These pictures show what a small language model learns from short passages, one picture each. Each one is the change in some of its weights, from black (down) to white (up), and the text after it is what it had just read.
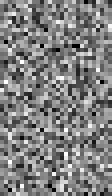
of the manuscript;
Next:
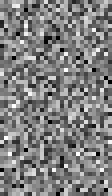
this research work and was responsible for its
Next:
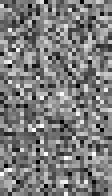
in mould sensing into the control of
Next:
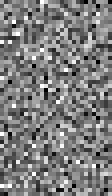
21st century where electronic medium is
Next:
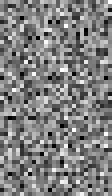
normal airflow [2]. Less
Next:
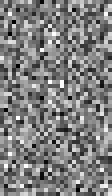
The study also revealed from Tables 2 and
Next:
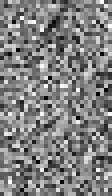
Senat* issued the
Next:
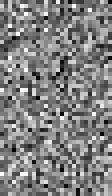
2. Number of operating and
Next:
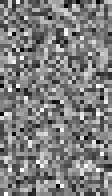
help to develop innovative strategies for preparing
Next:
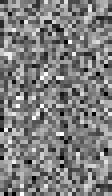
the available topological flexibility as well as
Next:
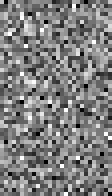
- researching the area and developing
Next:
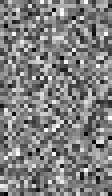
Delta sedimentary basin is
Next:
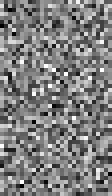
and to boost their morale.
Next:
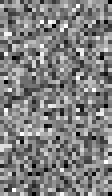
(CECs) from water
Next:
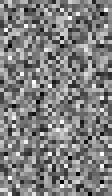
in SRH and services. The data
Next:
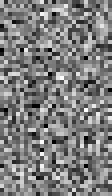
the game invites users to take on
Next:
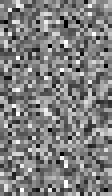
i (I to IV), which
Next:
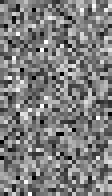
by $$\mathbf{A} =
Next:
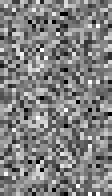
*Mogulones lineatus*
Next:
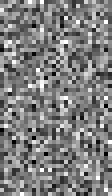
avoiding wasteful health care consumption and early
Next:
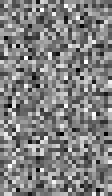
population and for a longer period. The
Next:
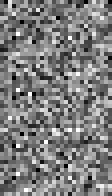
2.3.3 INF paper for
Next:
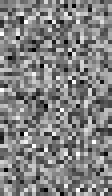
the area of the triangle above the
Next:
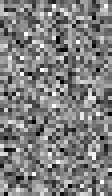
and have an immense influence on the
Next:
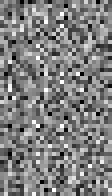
ensuring the reliability of packet
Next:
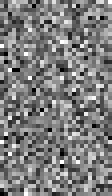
the pipeline is to map the data
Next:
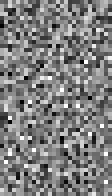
to resource constraints, the survey sample was
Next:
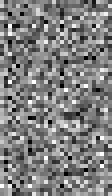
for the filtered source current. Figure
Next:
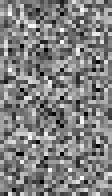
- On the beginning of the process
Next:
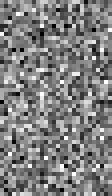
2021 Table 5. Major Themes
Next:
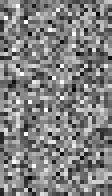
any charge. This music collection
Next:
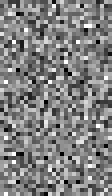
of them have moderate and zero percent of
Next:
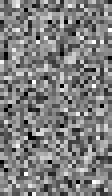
this document. At this stage, it is
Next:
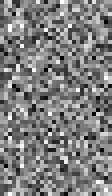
available resources to generate value and ensure sustainable
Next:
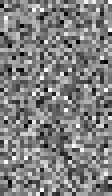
and β -sitosterol
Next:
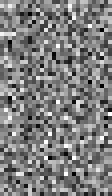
from FEM analysis under flexible load case
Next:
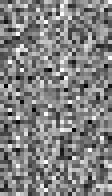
1 2 3 Pain intensity
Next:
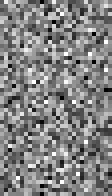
average pulsed and DC
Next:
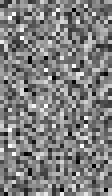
influenced by whether or not you take
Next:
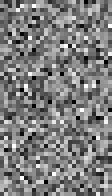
find the increased waist to hip
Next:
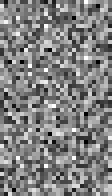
the points of minima. The analytical
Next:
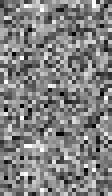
cytokines and chemokines
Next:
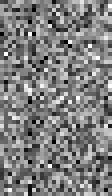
population and specifically by distance educators
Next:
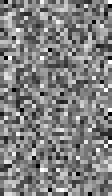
Artificial Intelligence, Benha
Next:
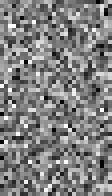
geometric parameters, groove
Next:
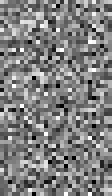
LLMs execute structured
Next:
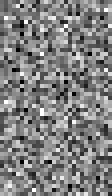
the main Knoevenagel
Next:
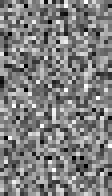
can lead to bloodborne
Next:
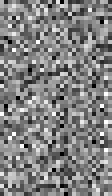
flow rate. Fig. 11.
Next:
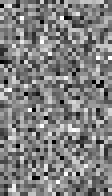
Majlis could consider giving stronger
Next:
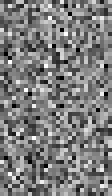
in table 3 depicting population of
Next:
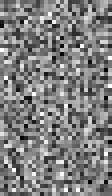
the same age, gender, and
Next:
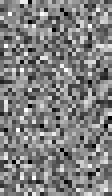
studies (Roberts,
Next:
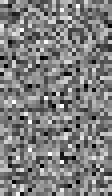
range of 0-16kPa and
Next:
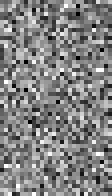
environmental observation initiatives. B.
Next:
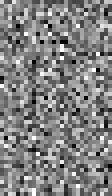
this. Including the radiative
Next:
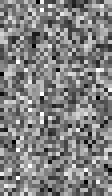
understood as a key externality of
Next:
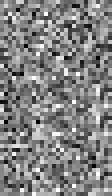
other types of lithium- 413
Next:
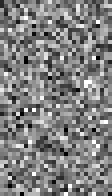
needle, and nanofibers were
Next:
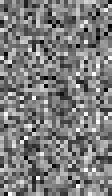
misleading information in addition to
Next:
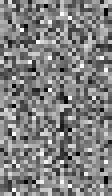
score at 1 and 5 min in two
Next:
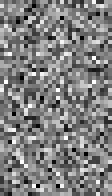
best fit the experimental data). In this
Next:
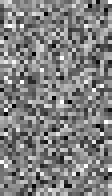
women receive timely care. To prevent
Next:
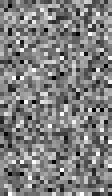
E.Sreeja et al.,
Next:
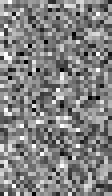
disruptive innovation. Index
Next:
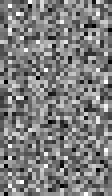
sustainable water resources management strategies that will take into
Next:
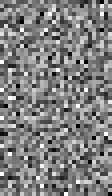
changes and then improve the effectiveness of their policies
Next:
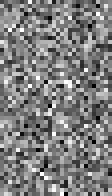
crucial practice of grass measuring
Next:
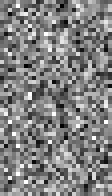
GFRP bars – the
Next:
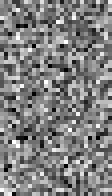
materials employed and sectional slenderness.
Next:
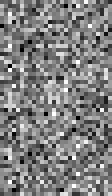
Nil Abstract Aim: The aim
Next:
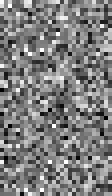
Serving GW 13.3 Serving
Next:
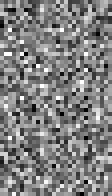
to people potentially unlike
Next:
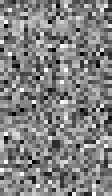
poured water into a glass,
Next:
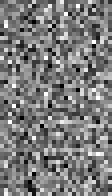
education programme in colleges of education
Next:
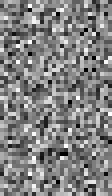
the whitebacked planthopper
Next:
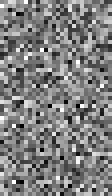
by a factor of 2 of the
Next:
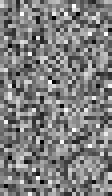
students in upper basic schools in Delta
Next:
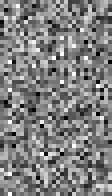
any difficulty in breast feeding
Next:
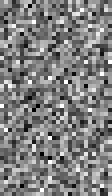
individual districts (Table 1). The
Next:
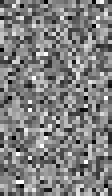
analyze the life stages of the
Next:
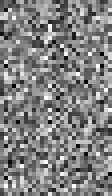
Shariati Hospital,
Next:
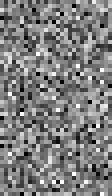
macrophages specialising in the regulation
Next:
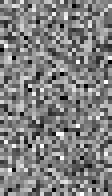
therefore generates a large amount of output
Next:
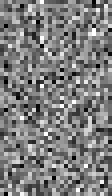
Heart health in Nigeria" and
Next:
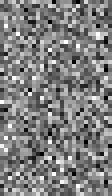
language study is understood as the
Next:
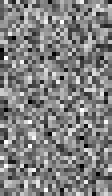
to elaborate on unclear
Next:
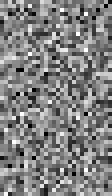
made of the Declaration of
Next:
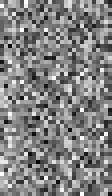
success of any type of business. In
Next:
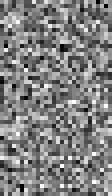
is the junk food consumption
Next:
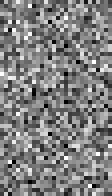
European Union IDT: Institute
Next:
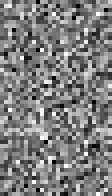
back into characters by the laser
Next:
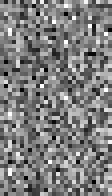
development in load-bearing capacity but
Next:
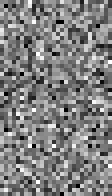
little scab The patient reported no
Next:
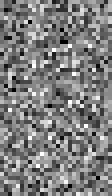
zoos and aquaria
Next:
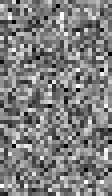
water that human beings ingest is
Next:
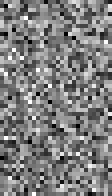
potential UE could successfully decode in
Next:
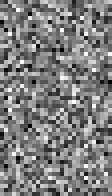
such a way to achieve what a secure
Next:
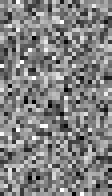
PPO with fixed architecture.
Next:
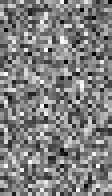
validation by blown film
